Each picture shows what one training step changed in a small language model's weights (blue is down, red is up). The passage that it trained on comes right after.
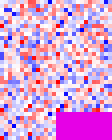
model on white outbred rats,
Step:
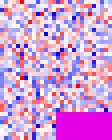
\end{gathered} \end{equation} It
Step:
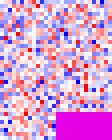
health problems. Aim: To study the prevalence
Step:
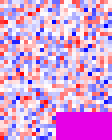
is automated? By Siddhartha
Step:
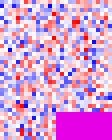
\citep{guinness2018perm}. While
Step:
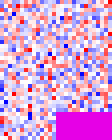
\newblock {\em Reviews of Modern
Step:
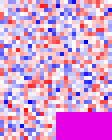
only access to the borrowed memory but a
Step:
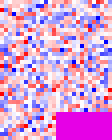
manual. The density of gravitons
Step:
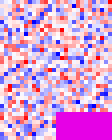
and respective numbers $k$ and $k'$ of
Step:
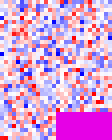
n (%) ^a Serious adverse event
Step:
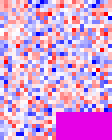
Solar Energy Institute of Yunnan Normal
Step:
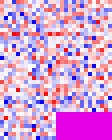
and its natural extension $\tilde{\psi}\colon
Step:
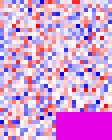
without compromising the accuracy of the results. By
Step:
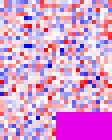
in the presence of magnetic field. The physical system underlying
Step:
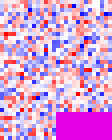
} \medskip {\bf Proposition 4.} {\sl Let
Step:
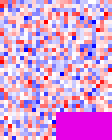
the second order correction but also the phase factor of the
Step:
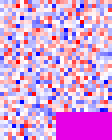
domestic consumption and export markets
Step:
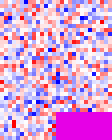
the polarization rotation of transmitted light, while
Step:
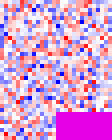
\ \section{Derivatives of the
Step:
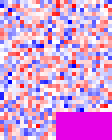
Leading order} While the leading order HO term
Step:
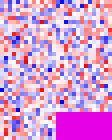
and are used as a tool for monitoring the quality of
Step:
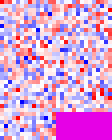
$(001)$ interface using a closely related model
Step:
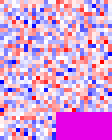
and } \forall \bLambda_i^j
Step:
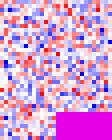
the original sequence, i.e. the
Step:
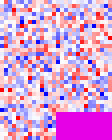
units which consist of a series of learning activities that are
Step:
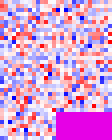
the phase-shift imposed in the internal
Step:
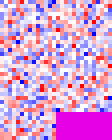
in distributed mode following *Flink* documentation
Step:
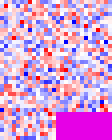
The spectrum $\sigma(L)$ of operator
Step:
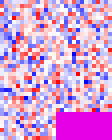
prior to microscopy examination. 2.6.
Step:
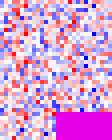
davlat yiroq ketmas.
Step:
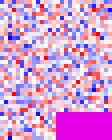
the anodic or cathodic sites of the
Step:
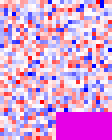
ethical reasoning, `it seems legitimate to
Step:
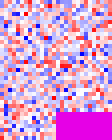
be moving at all. The quantum Zeno effect
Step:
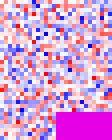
is prepared in state $\ket{j}$.
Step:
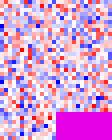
in $(x_2,x_3)$ directions
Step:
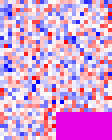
present study focused on the awareness of
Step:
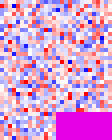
physical aspect of the products obtained in the
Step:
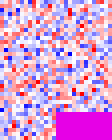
form of the Jacobi identity was due to
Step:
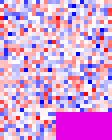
be expressed as: \begin{eqnarray}
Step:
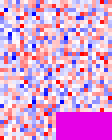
zero at the bounds of the recoil energy,
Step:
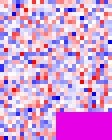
upper box dimension equals packing dimension. So the generalized
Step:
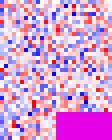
are equil}. \section{Proof of Proposition
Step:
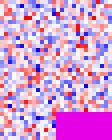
refer to Beilina and Klibanov
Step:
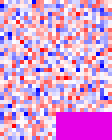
two requirements to meet. First, there are requirements for
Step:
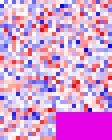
of Hamiltonian formalism. We observe an abrupt
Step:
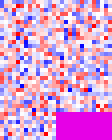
GFPPs such as the electricity network
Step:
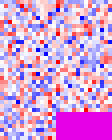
the case $H\in \lbrack
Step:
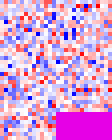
or an associated valvular heart disease or a
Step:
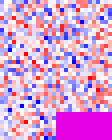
the ability of AI to analyse large
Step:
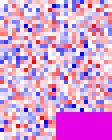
specific, the non-trivial Hilbert space bundle metrics in
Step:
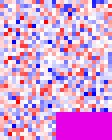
the infalling matter has non-zero angular
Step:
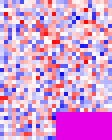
on greenhouse gases (GHG)
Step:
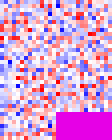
being) seen as popular, included, or accepted
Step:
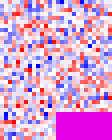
are harder, if not impossible, to apply
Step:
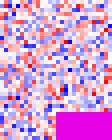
in this work. The Programa de
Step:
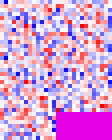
we further assume that condition \begin{equation}
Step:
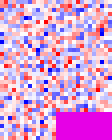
the measurement of computationally expensive observables, like
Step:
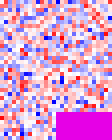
in the SIMS profile that could be not
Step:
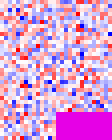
¹ and Lucky Omamuzo
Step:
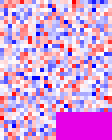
various logical reasoning paradigms, and
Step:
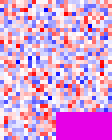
Fay J.D., Theta functions on
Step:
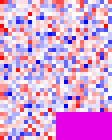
f\"ur Mathematik, Bonn,\\
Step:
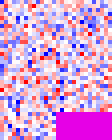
corresponding additive constant. \end{itemize}
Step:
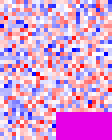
cross sectional study was conducted at Services Institute
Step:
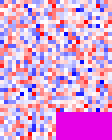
microbial contamination. Furthermore, measuring
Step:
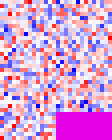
therapy patients and \$59,012
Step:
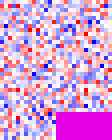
agreement with the measured spectra. These frequencies are in agreement
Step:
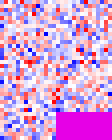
\end{bmatrix} \mright)
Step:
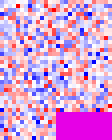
states. Furthermore, $\sigma_{\text{H}}$
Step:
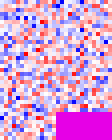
Based on the published reports biologically active compounds
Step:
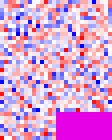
(and commuting symmetries) is certainly not
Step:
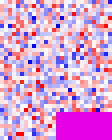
by zeolite. The Q_e value
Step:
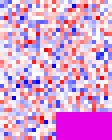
spectrum in (\textbf{c}) resembles those
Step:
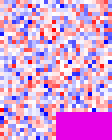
highest content. This work also seeks to
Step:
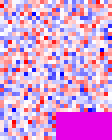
in a dephasing of the different states leading to
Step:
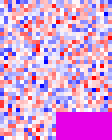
of one climbing robot was discussed in
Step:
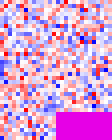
axis III. The most prevalent diagnoses
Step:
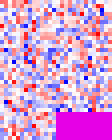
The blade was formed from the outside in,
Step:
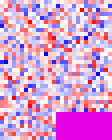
generalizations on the following topics: 2 Existence
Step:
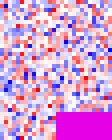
$\tau\leq \tau_1$. In this
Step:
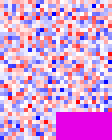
Density Anopheles 9 75
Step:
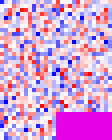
Figure \ref{Diagram2} illustrates that
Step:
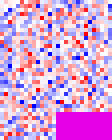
Catalase activities of heart and kidney
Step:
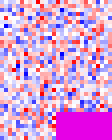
addressable by a single input, such as the memory
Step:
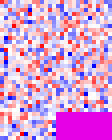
the function \[ d_m (z) :=
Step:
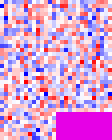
depending on the best constants in a Sobolev
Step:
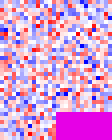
that $A^{LHC}_{FB}$ provides
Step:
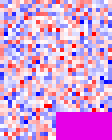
\bb Z \times_{\alpha} \cl D
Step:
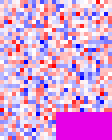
field and the spin-spin interaction, is
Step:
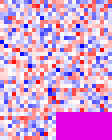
the inverse of a tridiagonal Z--matrix
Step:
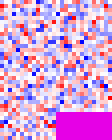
are ahead first. With successive applications of
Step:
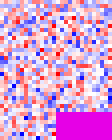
datasets Francisco Gallego,
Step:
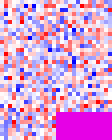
from other cities or provinces of
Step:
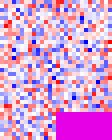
the Wakeford graph. Then one of
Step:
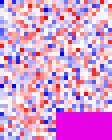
modern GPUs can be utilised to
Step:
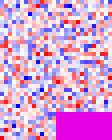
to be triggered by a tied note
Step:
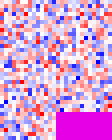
bimodal distribution. Our proposal in this
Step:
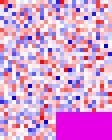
actions in security-constrained optimal power flow via
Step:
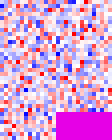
contribution due to only those systems with periods less than
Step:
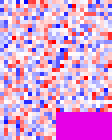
with the gravitational field. The problems of consistency
